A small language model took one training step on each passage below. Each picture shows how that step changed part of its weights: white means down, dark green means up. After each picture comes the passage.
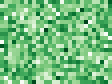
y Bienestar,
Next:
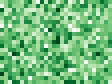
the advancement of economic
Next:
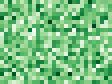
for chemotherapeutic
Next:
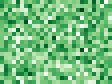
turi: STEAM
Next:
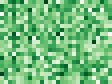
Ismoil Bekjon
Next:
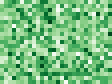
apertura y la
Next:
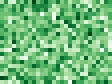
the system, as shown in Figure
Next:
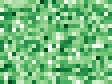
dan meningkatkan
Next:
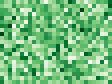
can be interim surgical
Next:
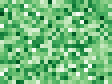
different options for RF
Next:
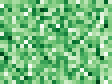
perceptions increase in peer and
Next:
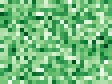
novel resource to characterize
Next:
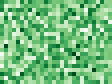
of the volleyball
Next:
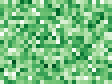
xizmat qilmoqda.
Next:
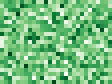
The Cambridge
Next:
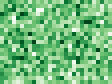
характеристики. В
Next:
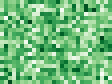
consiste à détecter
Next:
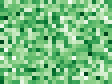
I was just saying
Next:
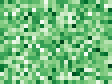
С. Озеленение
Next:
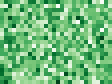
and has a solubility³
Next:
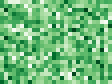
and functional value. To
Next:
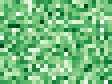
which was the core of
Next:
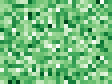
about the contents of the
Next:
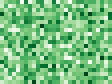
playing at home.
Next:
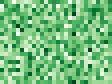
of the observation made by
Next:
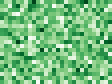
cônicos, nos
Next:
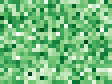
I learn the information in a
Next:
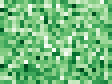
workers vary from one
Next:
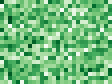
people: promoting a
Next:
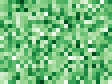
the need to expand such
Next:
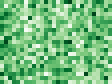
the clinician's
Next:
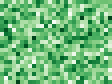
of materials listed in Table
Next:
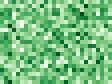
що розроблена
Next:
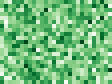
tan bajas como 1
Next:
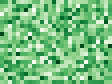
cannot be ignored
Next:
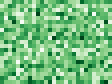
C H, Kumar
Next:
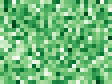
only a cultural origin but a
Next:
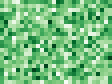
witnessed resulting in
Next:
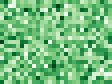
und Akteure, der
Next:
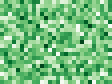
hajm - yer
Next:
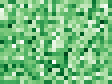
Data), сунъий
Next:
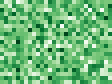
invertebrate, and
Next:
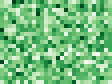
alegria em matar
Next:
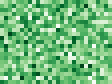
fractured rock
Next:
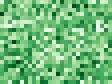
приближение к
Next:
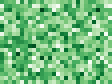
user can make a quick
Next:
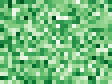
their value system, are formed
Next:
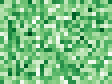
en cuenta solo
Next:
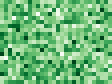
або кілька
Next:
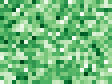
models, which include four cultural
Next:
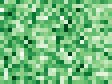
nihoyat butalar
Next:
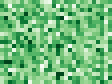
uma ferramenta útil
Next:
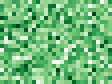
\rightarrow W$ such
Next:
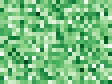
There was no significant relation of
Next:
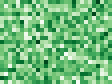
quality, the presentation and about
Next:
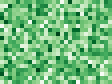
ethyl acetate and
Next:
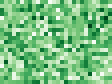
can be attributed to
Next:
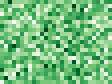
exercise. In this
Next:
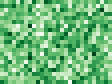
to a lack of diversity in
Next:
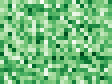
as well as swarms
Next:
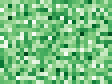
Digital Twins at
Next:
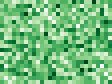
was completed, the model was
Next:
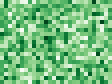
U., Hazlett,
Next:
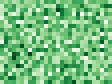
of the Qosh Tera
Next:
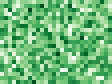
and breakdowns
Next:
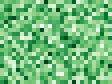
and evokes every
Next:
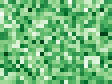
and to test whether or
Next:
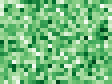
memutus rangkaian
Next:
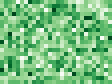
ces facteurs agissent
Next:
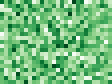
Deliverable 6.20
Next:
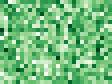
lesivos constantes do
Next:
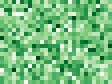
va dunyoning
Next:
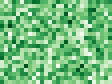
cu indicarea numărului de
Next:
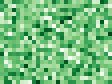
rangli yoki
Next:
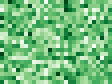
prominent theories of
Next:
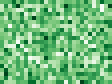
ordem social. A
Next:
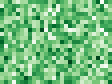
is considered in the context of a
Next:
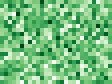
della legge applicabile e
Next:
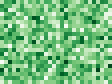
ve Denetleme
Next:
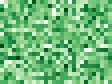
shown by the ETM has
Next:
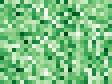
interview guide was used to
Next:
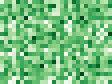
TTPS treatment group had
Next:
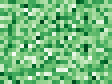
the wavelength channel
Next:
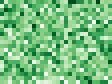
propios postulados y
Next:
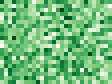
foizli, butoks
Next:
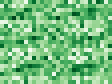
control treatment}} \times
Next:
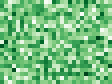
3. Herramienta
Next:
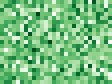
(Applied simulations and
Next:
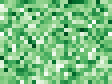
los datos publicados por la
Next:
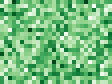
individualizador de cada
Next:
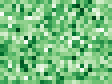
на первое место
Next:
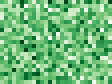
- We developed a distance
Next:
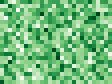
é organizada em blocos
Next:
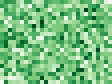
В России об
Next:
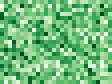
using keyboard strings for
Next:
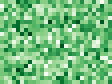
conclusions: - it is
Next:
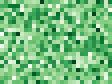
He comes from over near
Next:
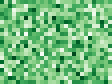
listed in this paper.
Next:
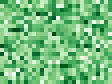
1. Pathology of the
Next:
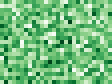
toward War and Peace
